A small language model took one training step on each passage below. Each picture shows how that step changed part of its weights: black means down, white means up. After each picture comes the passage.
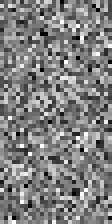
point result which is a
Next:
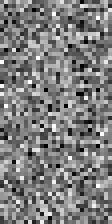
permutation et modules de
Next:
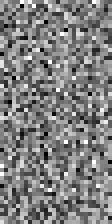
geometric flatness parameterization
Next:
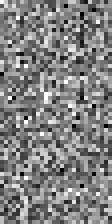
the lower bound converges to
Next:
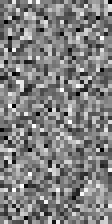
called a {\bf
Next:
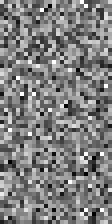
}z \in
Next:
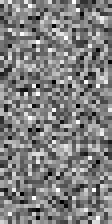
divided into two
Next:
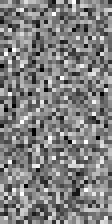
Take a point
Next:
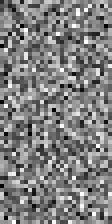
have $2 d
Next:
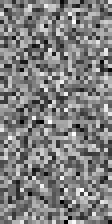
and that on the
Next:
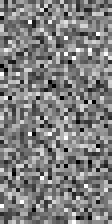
time $t$. Note
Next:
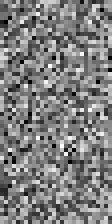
by one by choosing vertices
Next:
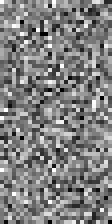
is scalar.\epf
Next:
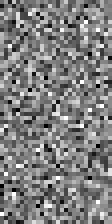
S$ gives non positive
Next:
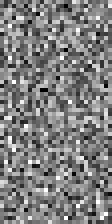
Z}\cup {\sf
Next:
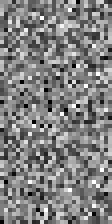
eigenvalue $\mu$, see
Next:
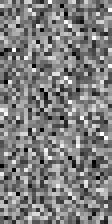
Lie algebra of type
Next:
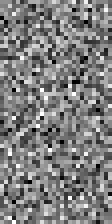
definition is invariant by any
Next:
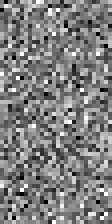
This implies in particular that
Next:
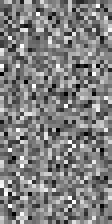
satisfied by the proposed expansion
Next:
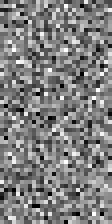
number $n$ is
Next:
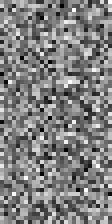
support of $f,$
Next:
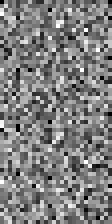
\underline{Table for
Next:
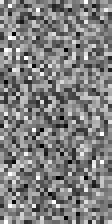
decreasing finite sequence of nonnegative
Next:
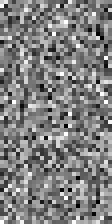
of our paper.
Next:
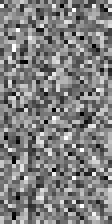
some of the sets
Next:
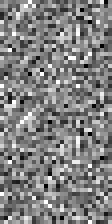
Lyapunov 1-form
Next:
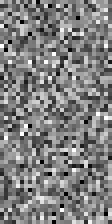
that we have set
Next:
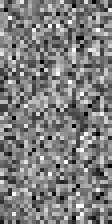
type fini de
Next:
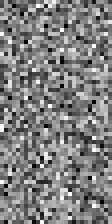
space H and let
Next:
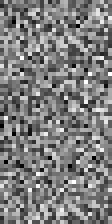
\alpha$ (where
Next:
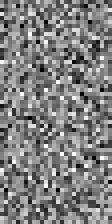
_\eta $ a topology
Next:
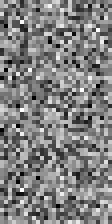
defined while in the latter
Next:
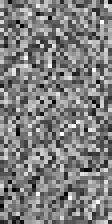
\right) $$ et
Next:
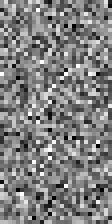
\medskip \noindent
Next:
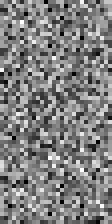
proved the following: Assume
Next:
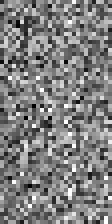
the symmetry set and the
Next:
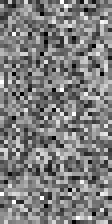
different orbits. So assuming
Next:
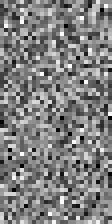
prove this we show that
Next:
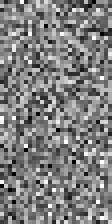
over $\PCA$
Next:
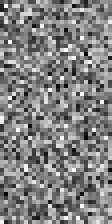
immediate to remark that,
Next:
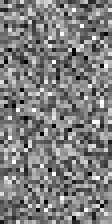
on $V\cup
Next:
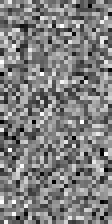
integral in the third line
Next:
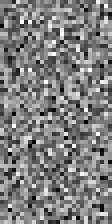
we introduce the class of
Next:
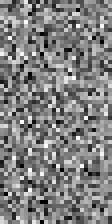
with global residue field.
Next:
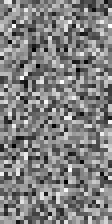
of charge in the
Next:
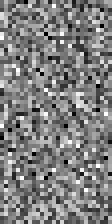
y\in \hat
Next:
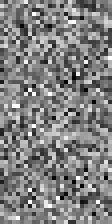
height can be expressed as
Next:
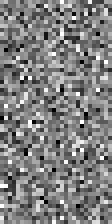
we wish to measure
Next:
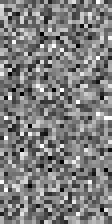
the testing method we
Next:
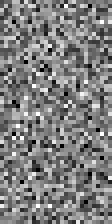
positive and radially symmetric
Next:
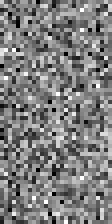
but tedious
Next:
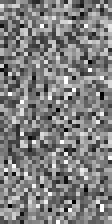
is the length of
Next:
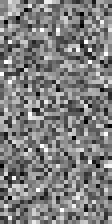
CT image and
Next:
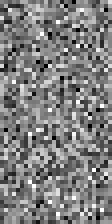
-\sin \theta \\
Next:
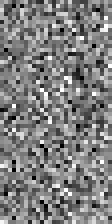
Lie algebra) and study
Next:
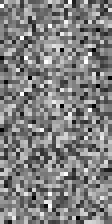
centroid of the
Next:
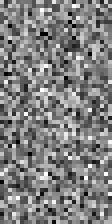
with index -1.
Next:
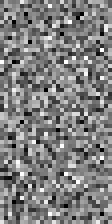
equivalent conditions (2)
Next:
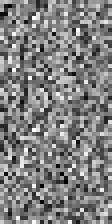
finite dimensional approximations of
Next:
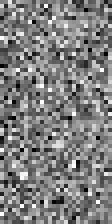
each $k$. In
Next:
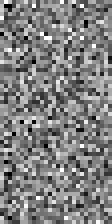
The quantity of interest in
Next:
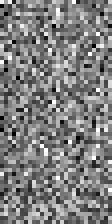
these properties don't
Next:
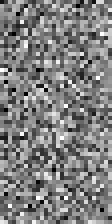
in the dual space
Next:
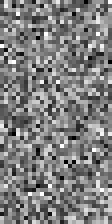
$\Sigma$ be a
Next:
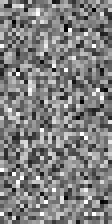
the pollution level
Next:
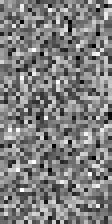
The previous discovery
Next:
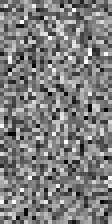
cycle in $\pi$
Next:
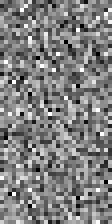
image est nulle
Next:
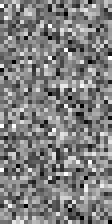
more than half of the
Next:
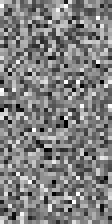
mathematical analysis of the proposed
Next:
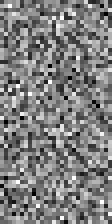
for some $p
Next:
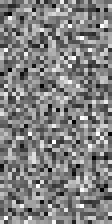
ends. Here \
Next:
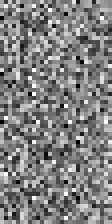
unique nonnegative eigenfunction
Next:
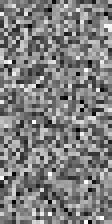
the Busemann function
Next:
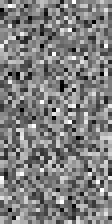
This contradiction with Lemma 2
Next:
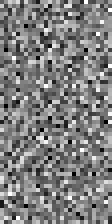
square of distances
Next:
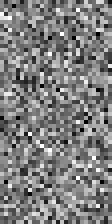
the same general requirements as
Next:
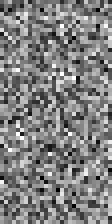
for later use.
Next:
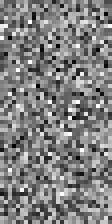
in finite time (at
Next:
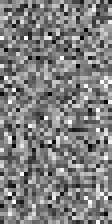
discussed. Continuing
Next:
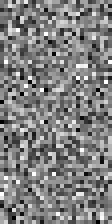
with $u\in
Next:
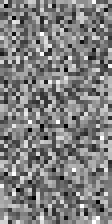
of diffeomorphism types of
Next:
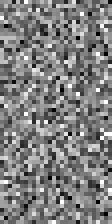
important role. We first
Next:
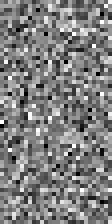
on the coefficients and if
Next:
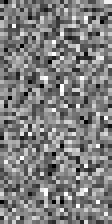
we immediately obtain the following
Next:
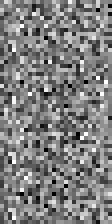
formulate a version of the
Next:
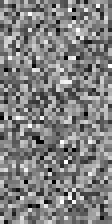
precisely to develop a classification
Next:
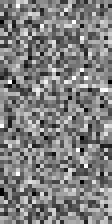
to systematically
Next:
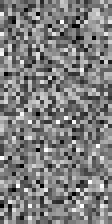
X$ is a vector
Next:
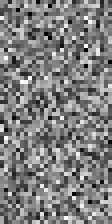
\\ Riem New
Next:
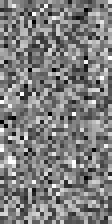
$G$. Then
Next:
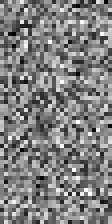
in the energy at three
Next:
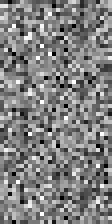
same is true concerning the
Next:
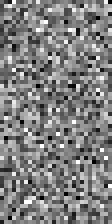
an {\it almost
